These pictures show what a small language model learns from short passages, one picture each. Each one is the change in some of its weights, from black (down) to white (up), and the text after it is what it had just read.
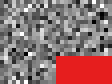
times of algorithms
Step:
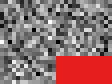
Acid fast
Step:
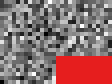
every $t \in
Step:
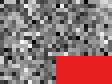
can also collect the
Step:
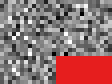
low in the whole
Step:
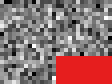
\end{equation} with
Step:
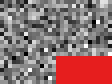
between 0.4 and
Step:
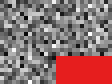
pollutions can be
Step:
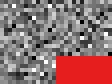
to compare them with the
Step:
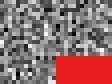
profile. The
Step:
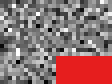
1/8 of the
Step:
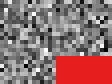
are about 1dB
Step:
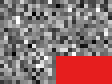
\item Convergence
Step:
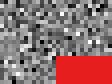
differential or integral.
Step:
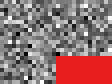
been caused by an
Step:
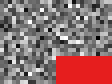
polarization as a function
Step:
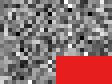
We also find that the
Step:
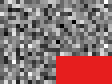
number of timesteps
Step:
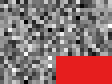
together with
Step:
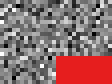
distance between the real
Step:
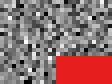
types} \bigskip
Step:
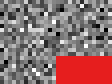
respectively. The SED is
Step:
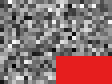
ambient pressure
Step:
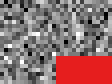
is N, then the
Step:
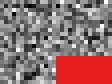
The left hand
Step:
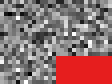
often give the
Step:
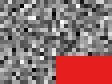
and Political
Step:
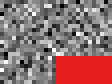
Environment (TRE)
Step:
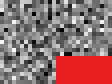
rich two-dimensional
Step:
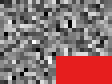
of conflict of
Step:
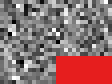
children vertices
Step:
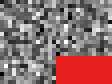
of the symmetric group as
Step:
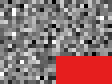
vigilance, and
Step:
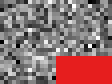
all photons are
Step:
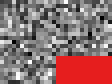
from the seed solutions,
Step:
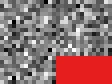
consider these findings in
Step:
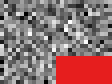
displaced by
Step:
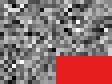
%We shall
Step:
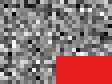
The embedding
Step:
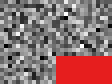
the present case, we
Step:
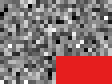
various robust
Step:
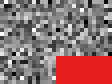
imprisonment for
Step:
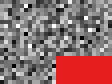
neutrino mass
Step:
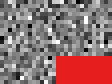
degree one vertices
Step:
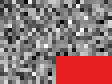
for constantly evaluate the
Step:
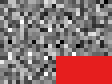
natural frequencies
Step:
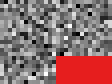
to original ones
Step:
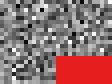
and a history which
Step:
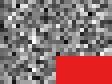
set of the surface
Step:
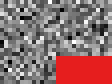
which if consumed,
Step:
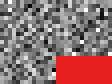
on we denote the first
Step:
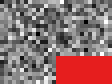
that are developed as students
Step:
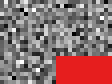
at the traces of
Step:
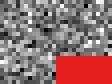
example can be found in
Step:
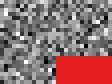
is well known, that
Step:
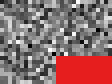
of the quantum interaction
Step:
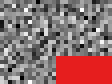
uniqueness of the
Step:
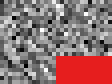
work we have chosen
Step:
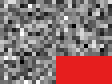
variations of $\omega$
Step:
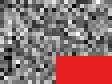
with the control group,
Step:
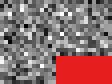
$\T$ is any of
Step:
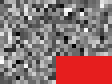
education, it is
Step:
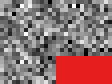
what they do.
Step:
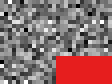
and Naïve
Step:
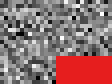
Note that for any
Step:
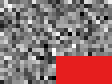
are unit speed; and
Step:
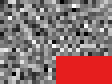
be the identity.
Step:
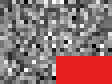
and $K$ are
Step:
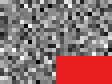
closer to the
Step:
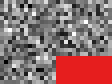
Zhang L,
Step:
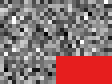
uric acid
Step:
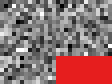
formulations with the particular
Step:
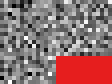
other non-living
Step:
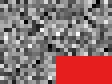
to develop the system by
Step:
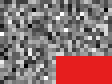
maximally reduced word
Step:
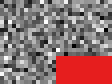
snapshot matrix
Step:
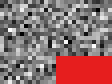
$V$ for all
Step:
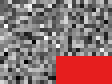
quantum pressure term in
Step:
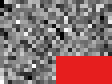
items measured during
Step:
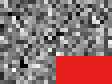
isometric} if
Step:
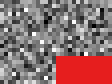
which the dual values of
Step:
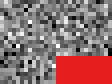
view2: Based
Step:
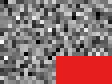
innovations generated
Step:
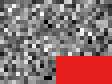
fraction versus
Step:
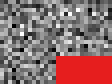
the local system $\L$
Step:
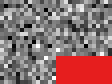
Then $A'$ and
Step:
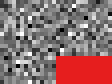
density in the system,
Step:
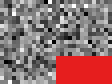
The microstructure
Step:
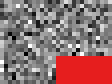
proton distributions.
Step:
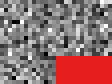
site) to be
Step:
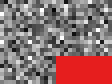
speed signals should be
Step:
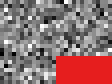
restriction on
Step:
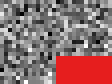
of electron charge
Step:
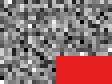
to identify the best
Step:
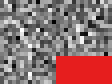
in general. \vskip
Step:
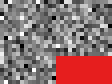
moment at the
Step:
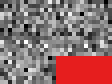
$\upsilon (=
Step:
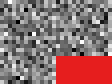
is evident in many
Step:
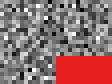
fixed sample.
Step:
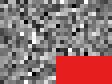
to the surface.
